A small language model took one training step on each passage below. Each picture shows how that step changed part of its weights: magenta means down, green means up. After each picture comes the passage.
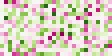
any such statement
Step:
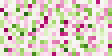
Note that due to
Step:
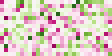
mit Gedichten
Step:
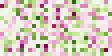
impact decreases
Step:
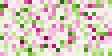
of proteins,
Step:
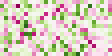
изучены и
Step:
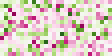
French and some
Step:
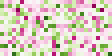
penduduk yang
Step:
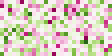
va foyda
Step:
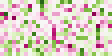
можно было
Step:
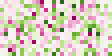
2D spectra,
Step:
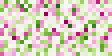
the dipole
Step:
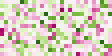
mostly due to the
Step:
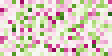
respectivement par
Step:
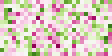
for (a)
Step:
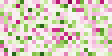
gauge-lattice parameters
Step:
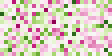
well behaved.
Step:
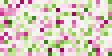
crepitação da
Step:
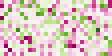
to the characterization of
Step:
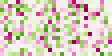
jarayoni sifatida ham
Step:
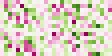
войн во
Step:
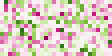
system is initialized at
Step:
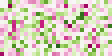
provide the bulk
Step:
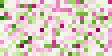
indiquent que le
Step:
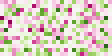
physical root is
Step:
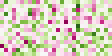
panel shows the
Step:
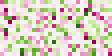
second terms are evaluated
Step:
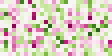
mechanical input power and
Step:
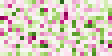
The bootstrap
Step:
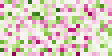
x \neq
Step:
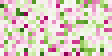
massive stars in the
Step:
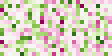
a grande parte
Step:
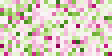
a ocorrência
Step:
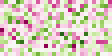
the four coupled
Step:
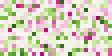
is semiclassically
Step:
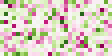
~ \diff
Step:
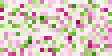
for unseen
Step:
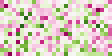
may have a chance
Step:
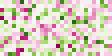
tree} is an
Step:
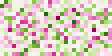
overcome the
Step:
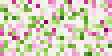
the ones for the
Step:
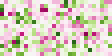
& one integer
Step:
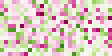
time if at this
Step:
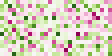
in society,
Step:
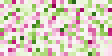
model.** If
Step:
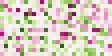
solution over a finite field
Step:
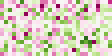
the dimensionally
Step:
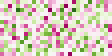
the luminosity
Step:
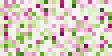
жизни у
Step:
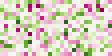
$k$, are in
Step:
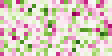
the vector $b$
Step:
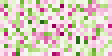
have controllable
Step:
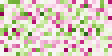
this little study
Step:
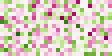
for a time much
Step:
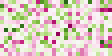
on one side and
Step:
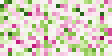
in spike
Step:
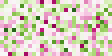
absolute mass
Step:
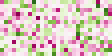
(number of elements)
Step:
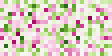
regions and which products
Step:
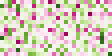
Then, in
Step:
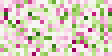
тузиш ва
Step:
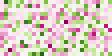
a fragment of
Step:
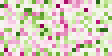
y tabulados
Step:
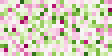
овса и
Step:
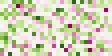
respectively. Without
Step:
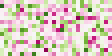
instabilities of
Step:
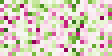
collisions at 13
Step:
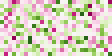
da equipe
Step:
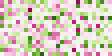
indicando que los
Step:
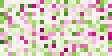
simulated patient
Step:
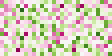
БЭ и от
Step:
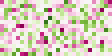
in the context of the
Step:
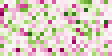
gesta colectiva
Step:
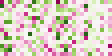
(\bibinfo {year}
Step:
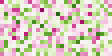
the existing feed
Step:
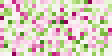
the dipolar magnetic
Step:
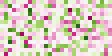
we detected were
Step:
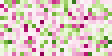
\subsection{The background
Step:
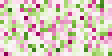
of measuring
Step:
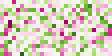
acetato de
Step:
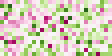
Forest Research*,
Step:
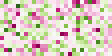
A text input field
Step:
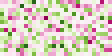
partially in the
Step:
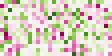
principle one has to
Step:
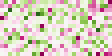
to the arrows
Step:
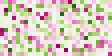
older stellar
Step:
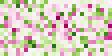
el voto por
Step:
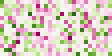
around a few
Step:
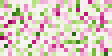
Practice: An
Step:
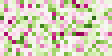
и раньше
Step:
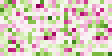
and developing these
